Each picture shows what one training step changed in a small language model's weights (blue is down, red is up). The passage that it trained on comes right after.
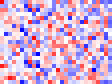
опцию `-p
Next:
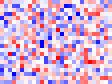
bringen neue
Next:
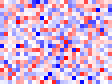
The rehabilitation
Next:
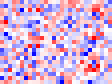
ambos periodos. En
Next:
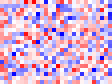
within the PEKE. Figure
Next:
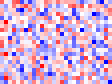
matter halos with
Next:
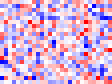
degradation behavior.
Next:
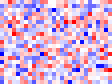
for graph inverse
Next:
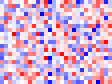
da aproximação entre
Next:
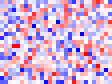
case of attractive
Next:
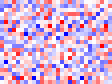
o uno o più
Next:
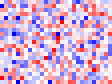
ГО ВПО
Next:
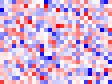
electromagnetic field interaction
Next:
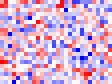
one theory, it was
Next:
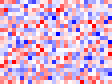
the network. This will include
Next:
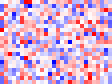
the Climate Action -
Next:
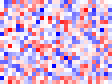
10]. Compared with
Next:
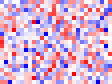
compatibilização entre
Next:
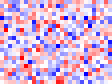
was 342 persons
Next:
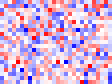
that deteriorate the quality
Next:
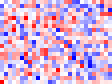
se seleccionó
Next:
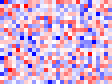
inform another researcher to
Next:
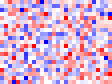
ocasionada por el
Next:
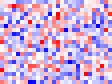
peak depending on the sign of
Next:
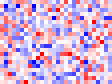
Storage on Complete
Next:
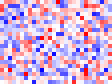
spring constant of the
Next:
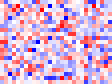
et al HAJB
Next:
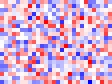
Impact of communication
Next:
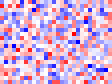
folded, weighed
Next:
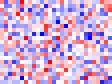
irrelevantes o
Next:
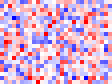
addressed via
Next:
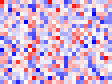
ZHONG, Rong
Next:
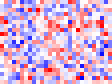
ecosystem is not yet
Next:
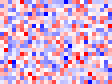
is as follows. For
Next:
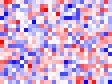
depending on the beer
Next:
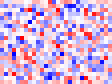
good at listening
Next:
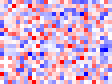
of the method allows a good
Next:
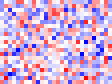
what is known about sub
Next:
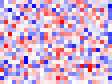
también durante
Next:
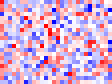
townspeople were
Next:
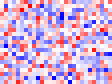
Canada in four
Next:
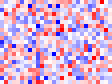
en la Bienal de
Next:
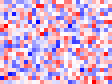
bejana tekan,
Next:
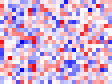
invoking the expression for
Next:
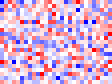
and Bob to achieve
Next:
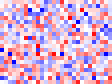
(clauses) от
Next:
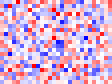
berilgan. Agar
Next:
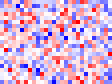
limits the maximum load
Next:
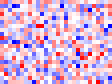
and the generalized eikonal
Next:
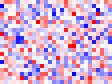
in Ukraine].
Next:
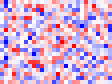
certain comorbid
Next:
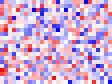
yangi o’quv
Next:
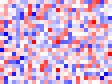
mapping. The
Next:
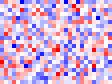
assets $N$, \bea
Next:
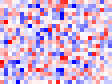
and Engineering,
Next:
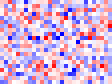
wherever it exists.
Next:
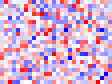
study habits - c) Stress
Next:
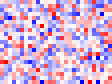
cathedral dome,
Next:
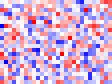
kitob kabi.
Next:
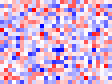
panel on the left shows
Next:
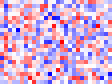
we are thereby able to
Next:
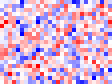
sektorida:** -
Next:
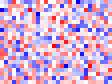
xos ta'mga
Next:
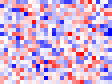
power of the PV module is
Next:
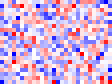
conservation methods using
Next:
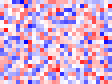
of the reductants were
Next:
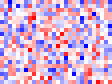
T₇ flouts the
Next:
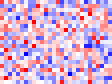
\cdot \nabla
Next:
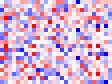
which suggests that the
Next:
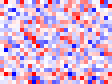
was regarded as a
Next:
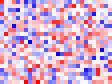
in which the use of AI is
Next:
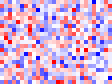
magnetism is believed
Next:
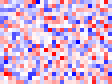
infinite products. We also
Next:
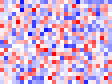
following section according to the
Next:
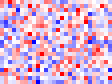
the $l$th and higher
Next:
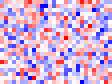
directly, including possible
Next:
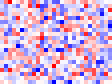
Similarly, for the
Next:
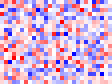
into account is the
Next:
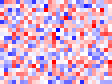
are intended to have a
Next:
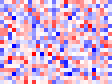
such as higher costs,
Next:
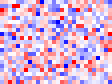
com PVC até 500
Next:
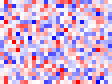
transformer failures are
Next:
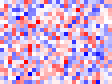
a particular node can have
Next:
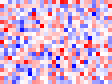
that no generative AI tools
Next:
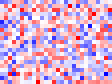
wire-ends at
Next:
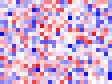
detent angle from which the
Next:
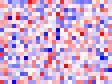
that are known to be possible
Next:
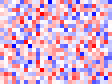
та техніки
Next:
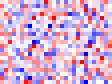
риск вообще
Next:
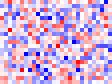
radiative corrections is
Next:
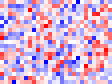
gets tagging and
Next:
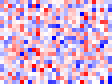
of the displacements
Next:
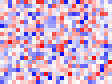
при сучасній
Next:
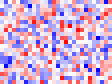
different steps in order to select
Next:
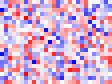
gerar um ambiente
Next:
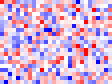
the main function of a typical
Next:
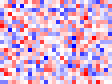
a rate of 25% with
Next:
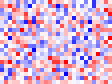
de stat în
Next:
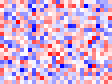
internet users, the
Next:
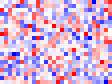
repeat finder, finds
